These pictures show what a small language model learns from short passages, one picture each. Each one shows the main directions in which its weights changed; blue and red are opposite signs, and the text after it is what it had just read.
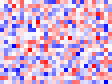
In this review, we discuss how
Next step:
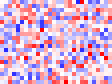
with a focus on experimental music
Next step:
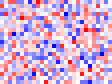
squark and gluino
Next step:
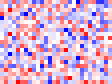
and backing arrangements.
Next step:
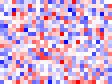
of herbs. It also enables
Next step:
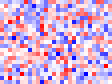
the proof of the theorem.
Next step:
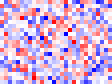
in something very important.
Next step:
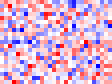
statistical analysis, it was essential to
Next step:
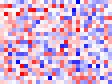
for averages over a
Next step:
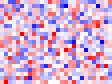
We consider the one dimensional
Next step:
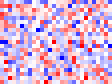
frequency of the Lorentzian
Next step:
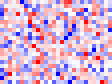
\review{Text strings
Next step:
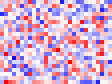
development opportunities and conferences to
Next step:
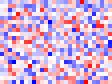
the data unless they are written
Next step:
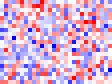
be excluded from such
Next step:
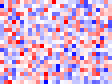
the sandwich smoother
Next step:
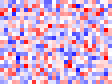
University, Dortmund,
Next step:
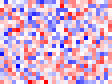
well while remaining computationally less
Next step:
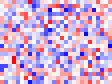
globalization and technological developments
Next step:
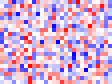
disorder in young women.
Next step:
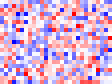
metadata, provenance and
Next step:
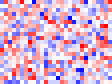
is possible to obtain a small
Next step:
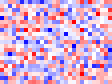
and all efforts was made to
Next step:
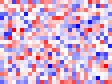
values exceeding 50% are given
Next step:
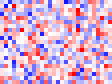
domain of library [3].
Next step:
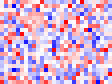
improvement in the quality of the fit
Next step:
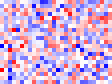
maximum of 1.1 eV was
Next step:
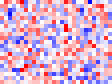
basis for $I(G)$,
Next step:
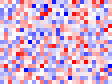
a surge in capital inflows
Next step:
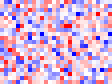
The purpose of this document is
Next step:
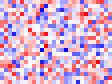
materials to conserve the environment.
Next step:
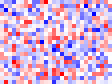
Kawamoto et al.,
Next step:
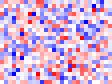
scar model differs from the
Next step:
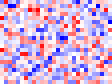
uninterrupted serviceability
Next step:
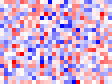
UK. To this end,
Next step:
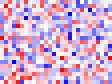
negative correlation between work-life
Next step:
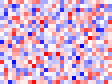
Chemistry and Chemical
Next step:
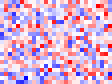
he does not like company. He had
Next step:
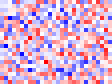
in fact, it is a blues
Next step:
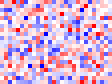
paraphyletic by these
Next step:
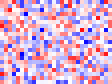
with smaller discal forewing
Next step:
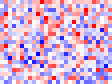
standard deviation of 1.48,
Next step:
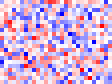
can be satisfied by the bath
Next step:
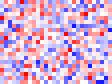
beat frequencies between the CW
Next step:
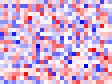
Development, the International
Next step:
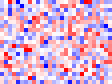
entire recording. The selected drone
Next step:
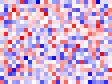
and electronic properties of this class of
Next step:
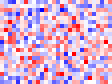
the predominant direction between the
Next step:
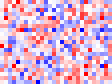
in particle physics to agree to a
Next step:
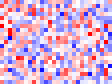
3D FL. Their
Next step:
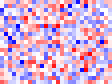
optimization complexity, and computational
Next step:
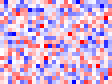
unlikely that we will know
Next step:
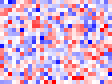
esa birinchi va
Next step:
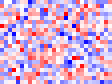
fast reconnection. As discussed
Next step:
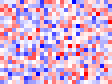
fibers. In this work, we
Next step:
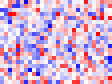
the radio jet followed by the
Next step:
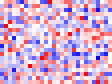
showed signs of degeneration of
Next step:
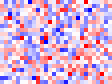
black mass to recover all the
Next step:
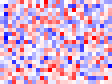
exist for optimizing system resource
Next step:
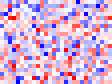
a complex interplay of various
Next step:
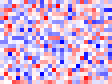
on the membrane's
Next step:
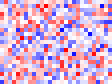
should be correlated with high levels of
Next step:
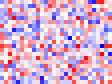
influx of excess generation capacity.
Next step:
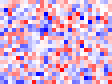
Religious group actively
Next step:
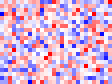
Industrial Technology,
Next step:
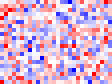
from the marginal Fermi
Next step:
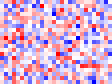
Fontecha, Cole,
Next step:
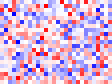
Literature review research is carried out
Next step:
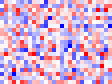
This is crucial since it in
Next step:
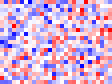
used it.} Our strategy is to
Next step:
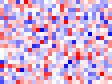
of the manuscript.
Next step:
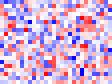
plume to the head might
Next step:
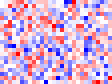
entire Hilbert space, and
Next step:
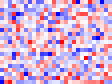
is secondary to an increase in the
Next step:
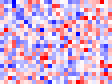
same as in the continuum case.
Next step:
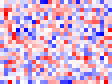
contact surface between die and
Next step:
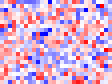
fermionic masses. We
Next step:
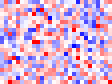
this into account when adding additional boundary
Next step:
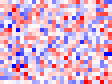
*S. viridis*,
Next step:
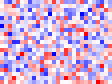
transposition to the state with state vector
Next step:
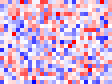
to its high diversity and large
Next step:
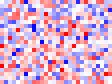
and ED; methodology,
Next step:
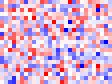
RECPs can range up to
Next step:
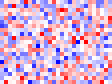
a Web-site
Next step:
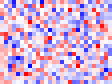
blood glucose measurements were taken
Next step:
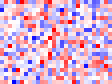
other authors due to their small intensity,
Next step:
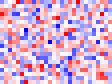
and Video links,
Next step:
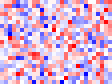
+ add value OSM ID
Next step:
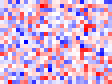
data size will be less than 10
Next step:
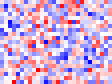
the future \system{}.
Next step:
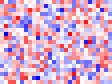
model, the burst pressure is
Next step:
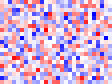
and where x_{n_m}
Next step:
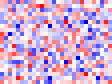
data for buildings Building
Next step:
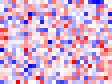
H3. Perceived
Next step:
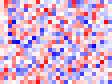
sharp topographic scans
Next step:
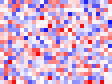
Ba 3 rd Day
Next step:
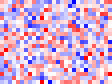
kept constant using a
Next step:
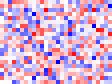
setups. Other promising
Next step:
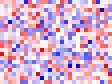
the two groups. If $f
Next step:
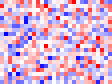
illustrates the 7PRI
